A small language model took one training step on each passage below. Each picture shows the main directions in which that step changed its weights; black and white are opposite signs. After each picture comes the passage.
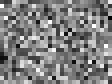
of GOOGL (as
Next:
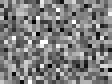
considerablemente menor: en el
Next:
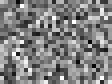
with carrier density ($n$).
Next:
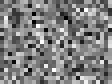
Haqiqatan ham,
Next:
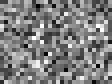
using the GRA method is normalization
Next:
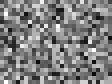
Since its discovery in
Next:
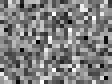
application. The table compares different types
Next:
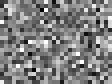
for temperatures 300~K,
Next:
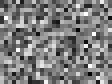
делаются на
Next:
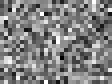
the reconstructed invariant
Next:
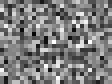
access and outcomes has remained
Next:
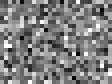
инновации. –
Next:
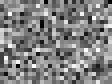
style, which had a great
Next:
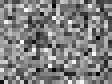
rivojlantirish hamda
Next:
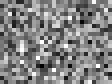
and $\langle f_{\rm
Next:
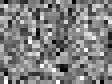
on the diol column is
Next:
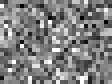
in this document is provided "as
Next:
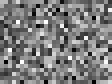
bolalarga dars
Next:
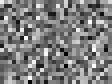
selected position from the previously
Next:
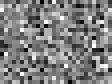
promising direction is the integration
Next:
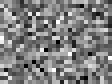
identification, assessment and
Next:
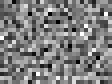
vejez femenina en
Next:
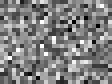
их уменьшение
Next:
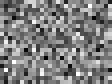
de l'horreur*
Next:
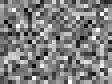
plot of output variance against PC
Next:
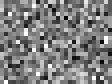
1) Transgressive
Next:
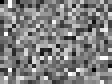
y las arritmias no
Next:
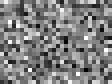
com a Constituição
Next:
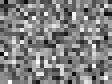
is also a nonnegative
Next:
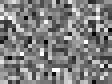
*et al.* 2019), and compared
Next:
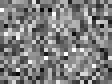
para a direita, e
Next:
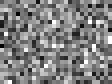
cultura, son a la vez
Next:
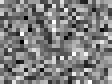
the 25\% longest length, and
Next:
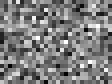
в сочетании
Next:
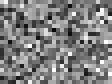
coefficients of determination, and multiple
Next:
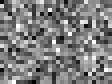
body, clinical and
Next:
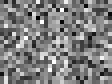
show the difference between Jain's
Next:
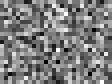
the shell of the SNR
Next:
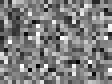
Y MONTAJES
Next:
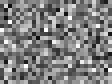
a good story, it’s
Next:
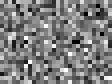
chiqadigan nizolar
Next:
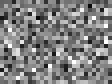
IR luminosity. The
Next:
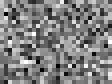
Born (dressed)
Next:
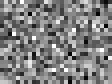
diffusion and skin permeation
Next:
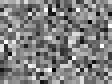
Ed. 9. São
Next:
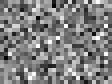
these clusters are identical to
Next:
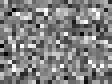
- The development of a backend that
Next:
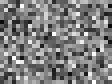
with stigmata of recent
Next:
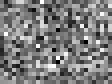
and generalized by a large number of
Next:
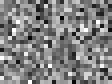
were obtained from 100% ethyl
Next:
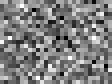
supported by our results. Gas
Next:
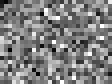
fairly soluble in
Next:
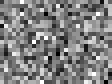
is well known, these IR
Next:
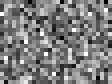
post-rationality and
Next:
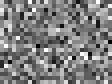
stars are propagated to the
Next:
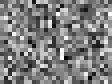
to the loop apex, and
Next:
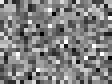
primary post and auxiliary
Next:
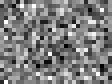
physical training in the development of physical
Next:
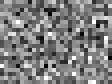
yet been explored. This type
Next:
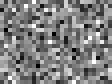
provided through Zenodo
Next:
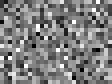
MMS Multi-modal
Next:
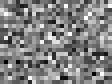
which play a decisive role in
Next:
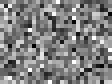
a relatively recent research field like
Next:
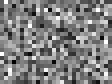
E. Colombini¹,
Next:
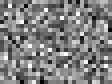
qilish orqali soya
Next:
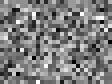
Traditional Curriculum
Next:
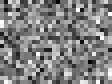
En quinto lugar,
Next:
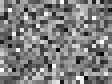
discussion has been expanded,
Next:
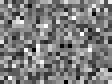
ijtimoiy iqtisodiy
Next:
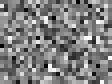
availability statement. The
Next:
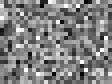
word documents.
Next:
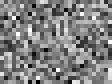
Over the past decade,
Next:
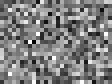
dem Schaffen seiner
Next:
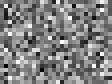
aver luogo a suo
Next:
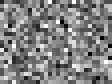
masses of nucleon
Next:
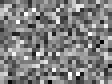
where **1 = Strongly
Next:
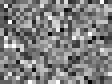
a genetic algorithm, is
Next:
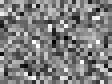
spectrum using the unperturbed
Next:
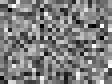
If $cond(A)
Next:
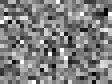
the reorientation of the cells
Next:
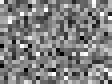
and revoke identities while
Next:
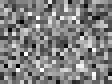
vaqt ichida
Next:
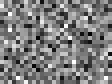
jurídica não
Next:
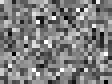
Date of Interview
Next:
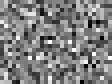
capacity to scavenge
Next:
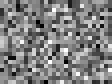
mineralogia composta
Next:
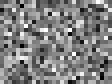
parameter proses secara
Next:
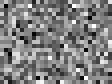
electric guitar 1 is
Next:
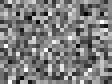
successive fronts Fig. 4
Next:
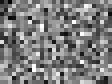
Later, they were generalized
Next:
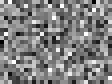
do Titanic,
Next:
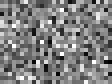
in the post-partition
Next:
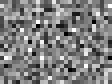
\end{equation} \ni where
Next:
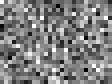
school, creates a good
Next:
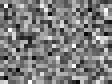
no permitas que me
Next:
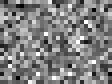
order can be roughly estimated
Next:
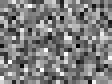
(or an intermediate) is
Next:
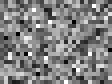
pasal-pasal yang
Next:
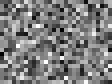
the electric-field operator corresponding
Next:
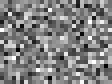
staff have mean and standard deviation
